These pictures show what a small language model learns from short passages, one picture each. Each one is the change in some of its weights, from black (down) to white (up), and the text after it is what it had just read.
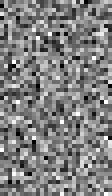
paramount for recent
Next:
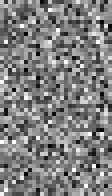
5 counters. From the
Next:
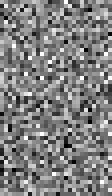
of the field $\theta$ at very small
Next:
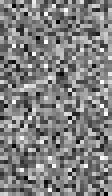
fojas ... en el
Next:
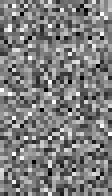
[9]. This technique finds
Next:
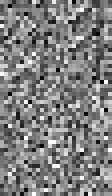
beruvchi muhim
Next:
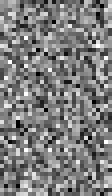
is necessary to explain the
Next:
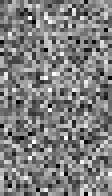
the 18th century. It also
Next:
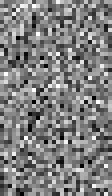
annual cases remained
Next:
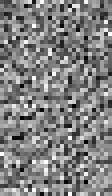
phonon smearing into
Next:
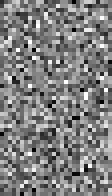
energy density; Col. 8:
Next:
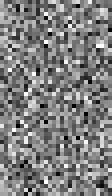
strategiche ad alto
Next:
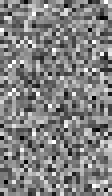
moments parametrically.}
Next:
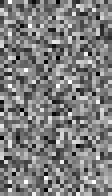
%% V98 entro
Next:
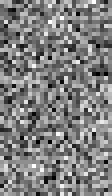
reporting and verification
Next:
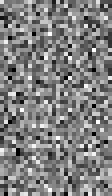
In addition, there is incidence
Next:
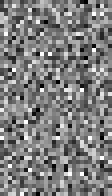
\begin{proof} We show that
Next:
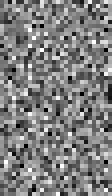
this study, it is decided to
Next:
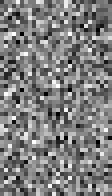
Nicholas J. Miles
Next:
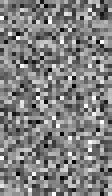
web sudah memberikan
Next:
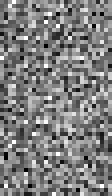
{author} {\bibfnamefont
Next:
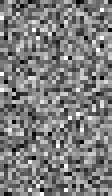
quais surgiram durante e
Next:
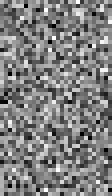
the south: the south end
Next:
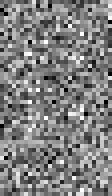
The Concept and Principles
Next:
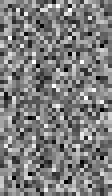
angle (the angle between the
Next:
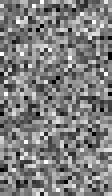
Bu esa, yo‘l
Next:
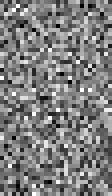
in turn impact behaviors
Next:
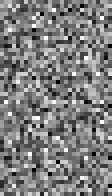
un *éthos* de la
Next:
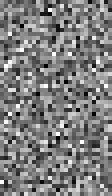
chig'atoy tilida
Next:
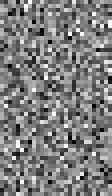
1 **Plant material and
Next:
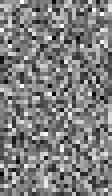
according to literature
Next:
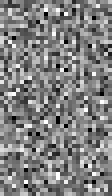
orın iyelep,
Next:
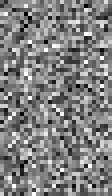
content, effective lesson
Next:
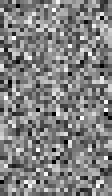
Arab which occurred
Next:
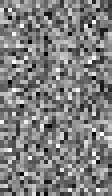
in their previous experiences in the
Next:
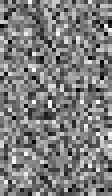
help make data more
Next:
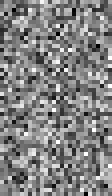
ichiga oladi.
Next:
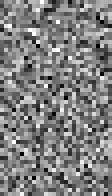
elongation factor-1
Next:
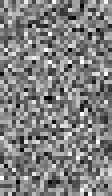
in a negative way on
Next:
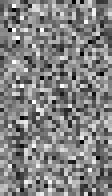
discussed in sect.~2.
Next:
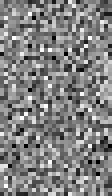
local and medium-scale
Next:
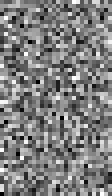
hands (RPHs)
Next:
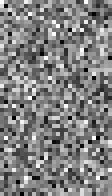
protein monomers, single
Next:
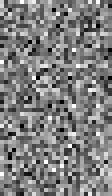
greatly affects the
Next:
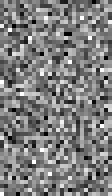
be applicable to nearby
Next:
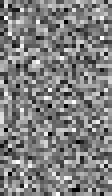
se houver atualizações
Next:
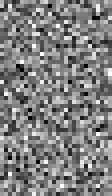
the mass loss is not taken into
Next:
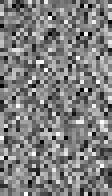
was re-established
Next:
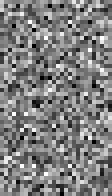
Categories of biological
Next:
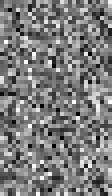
processos menos impactantes
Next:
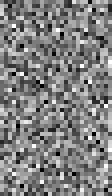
of our land and water.
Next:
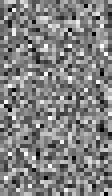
alone, we primarily
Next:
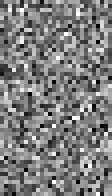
VI shows the matching results of
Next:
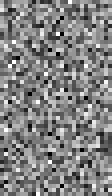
dB postoperatively.
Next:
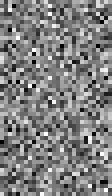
the first excited state being a
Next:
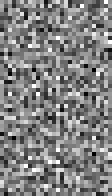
to Abraham. In the
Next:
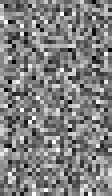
barqaror birikmalar
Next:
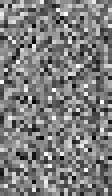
the best ${\bf A}$ to
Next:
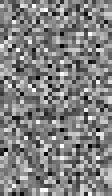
smoothly interpolates between
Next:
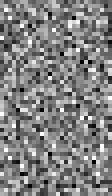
it does not translate into the
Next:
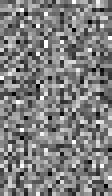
Rallo, J.R.
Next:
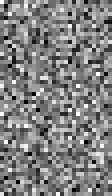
her exploiters rather
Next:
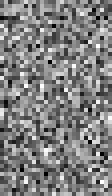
assumed to start as
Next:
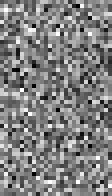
pressure or magnetic field. A
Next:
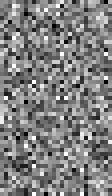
analyze teacher evaluation
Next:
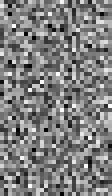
later, at measure 308
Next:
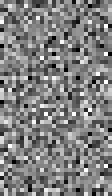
organisation Regional ""
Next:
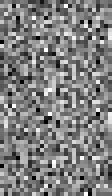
can implement loyalty
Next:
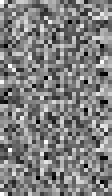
endowed globally with a
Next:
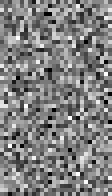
drastic changes in the local
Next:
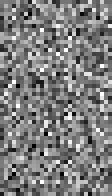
entrevista concedida
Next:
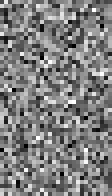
and slow waves, given by
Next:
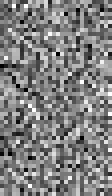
utilizzato la
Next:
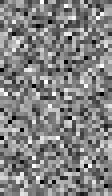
methods or software
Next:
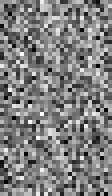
generalizadoras. El
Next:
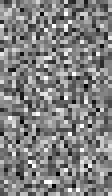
gives a negligible
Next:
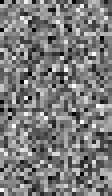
data reusability Creating an
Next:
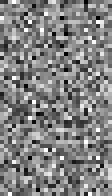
number of internal space seed
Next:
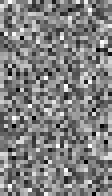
the presence of $\geq
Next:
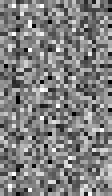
бошқа бир
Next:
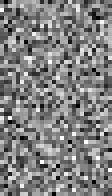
across hosts is ensured
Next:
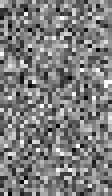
the secret key rate for
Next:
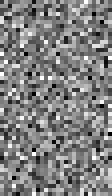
large measure not expressible numerically
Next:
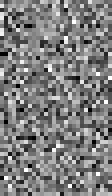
компонентов для
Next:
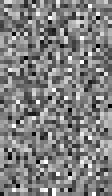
the techno-functional
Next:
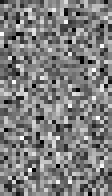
\cite{litak} or
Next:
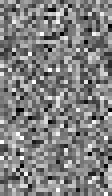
с использованием
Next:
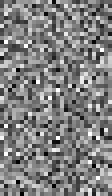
SOS as a field of research.
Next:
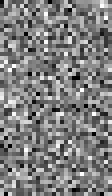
by humans to produce
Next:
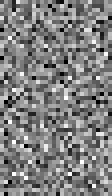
specifically only for molecular function
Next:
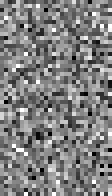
10 mL/min. The
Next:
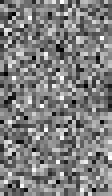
Neles, em sua
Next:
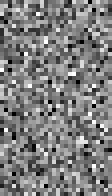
have led to increase in water
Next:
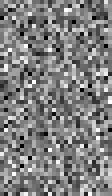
This retrospective costing study
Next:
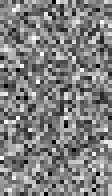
A. y Strickland,
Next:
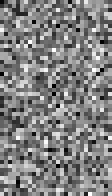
asosida kombinativ
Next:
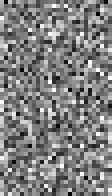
identity was also confirmed
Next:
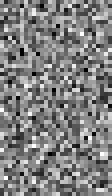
highlighted in the paper
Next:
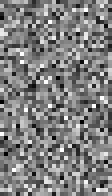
without relying on external
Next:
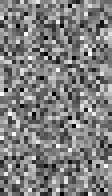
technology (*Knowledge
